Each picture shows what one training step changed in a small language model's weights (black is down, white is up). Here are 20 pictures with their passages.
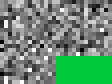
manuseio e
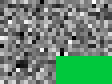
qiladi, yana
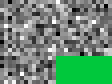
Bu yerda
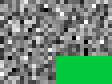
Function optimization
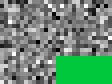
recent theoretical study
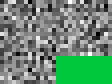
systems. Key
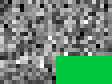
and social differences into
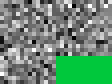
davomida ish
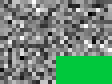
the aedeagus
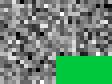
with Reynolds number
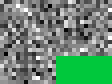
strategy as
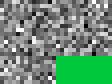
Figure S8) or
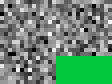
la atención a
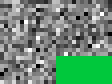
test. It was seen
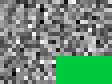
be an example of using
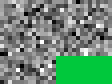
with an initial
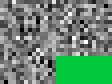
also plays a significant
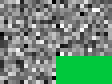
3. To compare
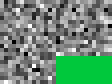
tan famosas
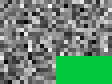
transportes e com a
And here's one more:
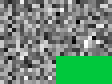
the predominance
